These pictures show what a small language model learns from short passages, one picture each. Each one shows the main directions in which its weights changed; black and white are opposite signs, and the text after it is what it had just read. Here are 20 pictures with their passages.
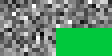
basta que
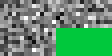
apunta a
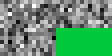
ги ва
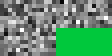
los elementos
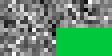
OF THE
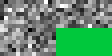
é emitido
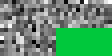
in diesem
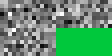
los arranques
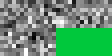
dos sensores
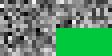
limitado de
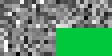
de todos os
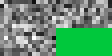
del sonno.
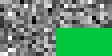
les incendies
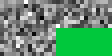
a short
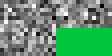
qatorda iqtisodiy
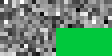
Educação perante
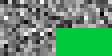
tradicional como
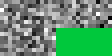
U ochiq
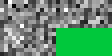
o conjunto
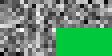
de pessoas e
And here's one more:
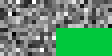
aunque con
